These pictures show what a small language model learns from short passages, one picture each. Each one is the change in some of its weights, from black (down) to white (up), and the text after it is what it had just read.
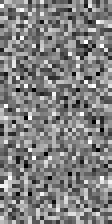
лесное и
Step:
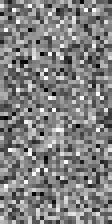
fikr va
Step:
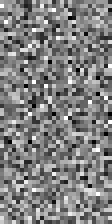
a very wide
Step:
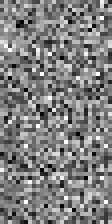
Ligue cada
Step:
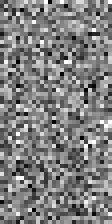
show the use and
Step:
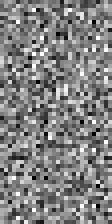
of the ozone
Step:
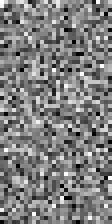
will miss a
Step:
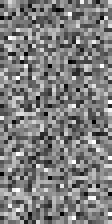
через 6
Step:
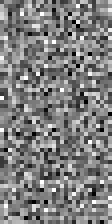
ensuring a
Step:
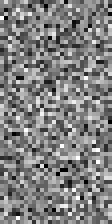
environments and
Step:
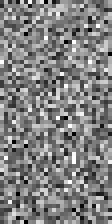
of Land and
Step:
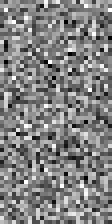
na sektor
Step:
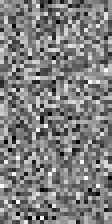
distribution. The
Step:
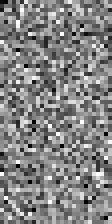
de teste para
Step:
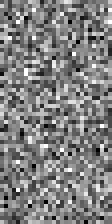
parameters in
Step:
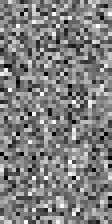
to the indicator that
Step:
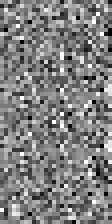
se koriste
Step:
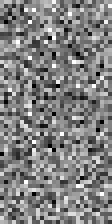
mujer no
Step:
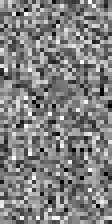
work professional play
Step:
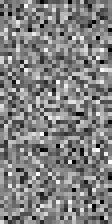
through interviews,
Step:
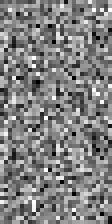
grouped for the
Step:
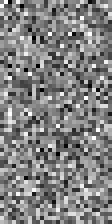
de cultivo
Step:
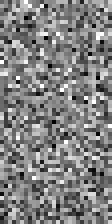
and 50 healthy
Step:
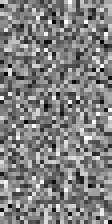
al concetto del
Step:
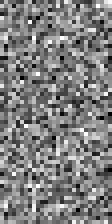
action acts as
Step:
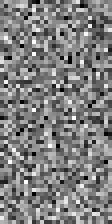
tam olarak
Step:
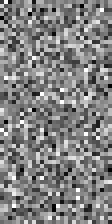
ularning ilm
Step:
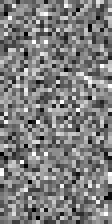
have a sad
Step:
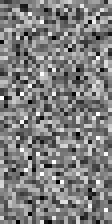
as well. This system
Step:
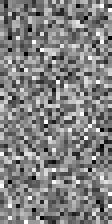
that derives from
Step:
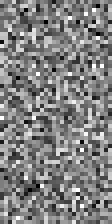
sentiments et de
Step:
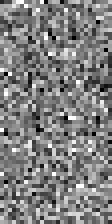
mensal e de
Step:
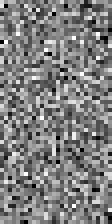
and combining into
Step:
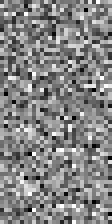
una de las más
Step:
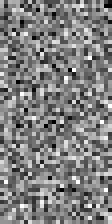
decision in order
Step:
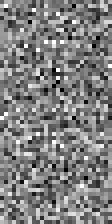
pada blok
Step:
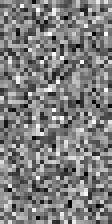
han estado
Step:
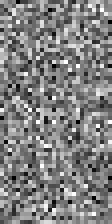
90 were defined
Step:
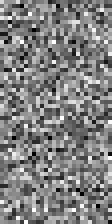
a result of the
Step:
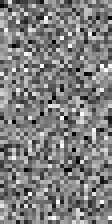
similarity between the
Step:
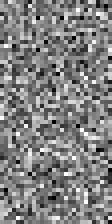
potential of excess
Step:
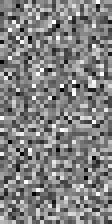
vuelve no
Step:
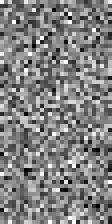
is considered for study
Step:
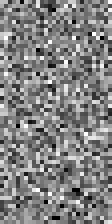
numerical control
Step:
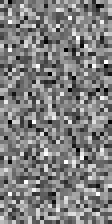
visa atender
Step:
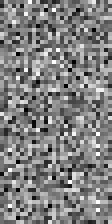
assumed that the
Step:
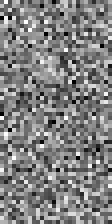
earlier study
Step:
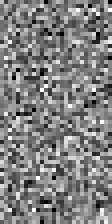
3 Issue
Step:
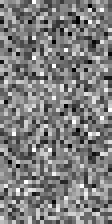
existir um
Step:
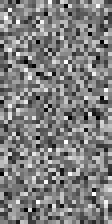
asset. -
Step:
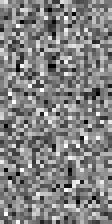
either the
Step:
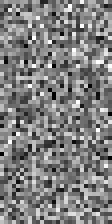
molecules of
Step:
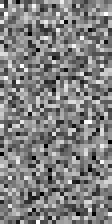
the available
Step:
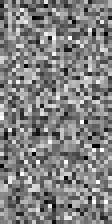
de Charles
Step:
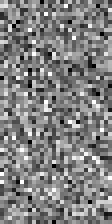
niet door
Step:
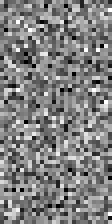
de matriz
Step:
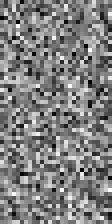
pour tous
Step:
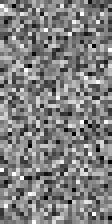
artisans in
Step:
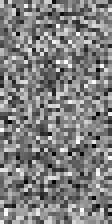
performance. The
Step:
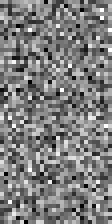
of interest,
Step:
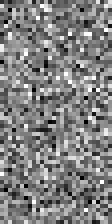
uma câmara
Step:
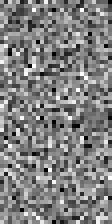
în timpul
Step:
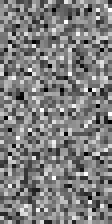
O D-Phe
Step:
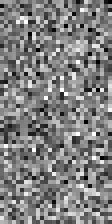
a obmedzenia
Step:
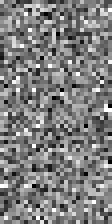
population growth in
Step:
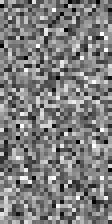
data to lower
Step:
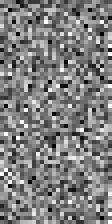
the complex formation
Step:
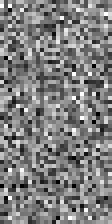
of project activities
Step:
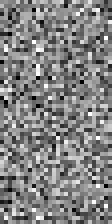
that each gesture
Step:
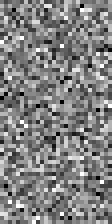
the content used in
